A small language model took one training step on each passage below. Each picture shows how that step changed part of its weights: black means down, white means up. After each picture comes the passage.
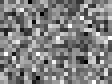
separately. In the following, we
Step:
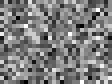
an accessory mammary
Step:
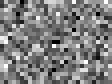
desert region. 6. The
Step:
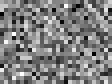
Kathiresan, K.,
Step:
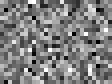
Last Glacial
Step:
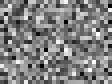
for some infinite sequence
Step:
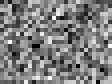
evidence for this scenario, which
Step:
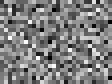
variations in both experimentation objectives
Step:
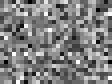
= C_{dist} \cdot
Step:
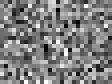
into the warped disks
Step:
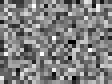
hovering over a segment
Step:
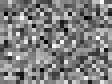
settings. Its
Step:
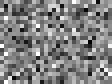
biorthogonal dynamical quantum phase
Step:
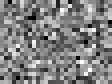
E_1 the Young's
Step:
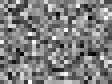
or de-excited by
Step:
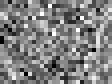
in \cite{FP1}.
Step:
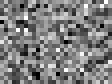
when compared to the previous study, which
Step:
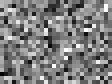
clinical assessment, including general
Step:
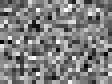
contribution ($\tau_p$) are the
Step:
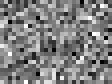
can easily be extended to other
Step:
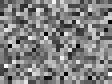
regions from the total dust emission.
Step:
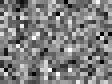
the maximum mass is essentially due to
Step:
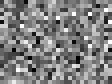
a certain range to observe the
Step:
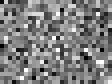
access whilst promoting
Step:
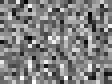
40, 60 & The angle measured
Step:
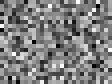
which quantum states are needed to achieve an
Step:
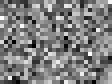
spots shred away leaving
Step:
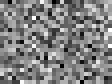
strengthening its mission and role
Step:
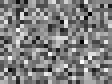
the joint precision matrix
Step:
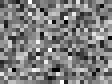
Geospatial Data Processing
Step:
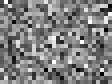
in this layer bring the material
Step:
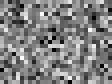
to the R replacement with
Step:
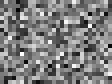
the system. Furthermore, the
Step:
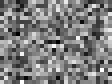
the effect of different parameters, including
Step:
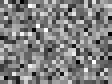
returned out of 83 that
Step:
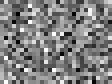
later stages in the project.
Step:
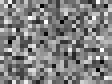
\right\rfloor -
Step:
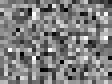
{\partial _\mu}
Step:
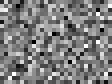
not a proper way to treat the boundary
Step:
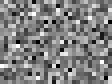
With Mary Parker
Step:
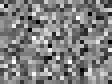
However, a therapist
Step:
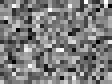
63), simple random sampling technique
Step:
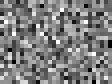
explore the recent trends,
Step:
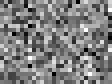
were based on thin-film
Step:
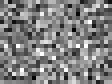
to participants at the 2024
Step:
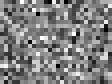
second period, BNC massage
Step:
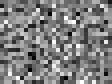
approaches $\Omega_0$ from below
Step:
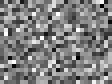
limited resources, parents and
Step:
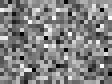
state for quantum key distribution, we
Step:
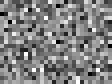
gap energy spectra gives a unique
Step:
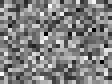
a martingale and, in
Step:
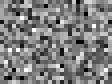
possible. Up to now, there
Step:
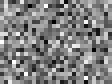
benefits of biblical
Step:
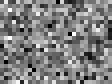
birth of a child,
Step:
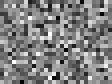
\end{align} On each time
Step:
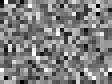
yet. General objective
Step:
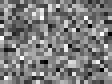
it can be dropped.
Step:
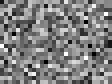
forty-three students who
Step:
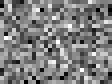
River at Cuttack is
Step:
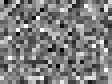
pneumonia (15%)
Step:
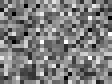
of tourism service [9].
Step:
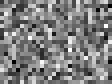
its fast frame rate, we developed
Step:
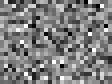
is free from expression - Can be
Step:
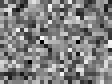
logistics center, according to the
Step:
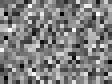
transmitting and receiving.
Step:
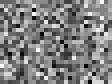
as Ca or Sc.
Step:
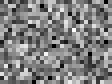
lack of training. Nurses were
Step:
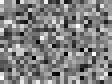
stretching ridge is
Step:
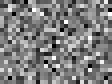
Velocity (m/s)
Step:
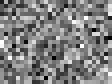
number of extended studies have realized
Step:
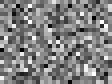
ground model [17]. Simulation parameters
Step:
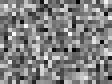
applied to the 14-ply
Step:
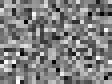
- Typically, both the
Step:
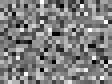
AND SERVICES
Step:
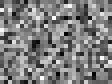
Republic, no.
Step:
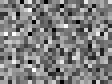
of transiting BD companions
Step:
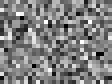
R., and Jennings,
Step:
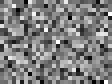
one of their main theorems:
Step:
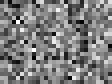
from *Lentinus
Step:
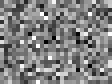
a reduction model with a classifier model
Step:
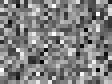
be a paradigm shift in
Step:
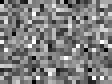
fundamental point that the long-term
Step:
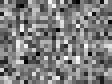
this irreversible loss of
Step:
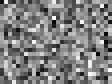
habitat heterogeneity
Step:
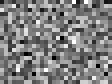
& Navali,
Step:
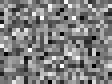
it is also necessary that none of
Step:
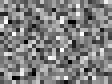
takes each operator action $a
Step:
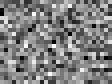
we briefly characterize the
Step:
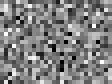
4 to 7 of organic
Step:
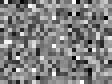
apparently a artificial
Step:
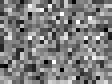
exchange term. Then
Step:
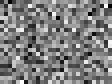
combined complexity of orbital
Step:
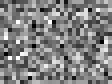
TO CITE:
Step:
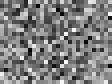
of the world. 5.
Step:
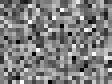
cut in Fig.1c).
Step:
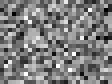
context of sustainable development. The main
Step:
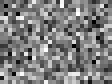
rethought as multispecies.
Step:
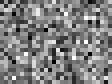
optical flow (OF) to
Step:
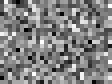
mitigate the detrimental
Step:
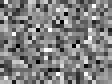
in excess of that expected from a
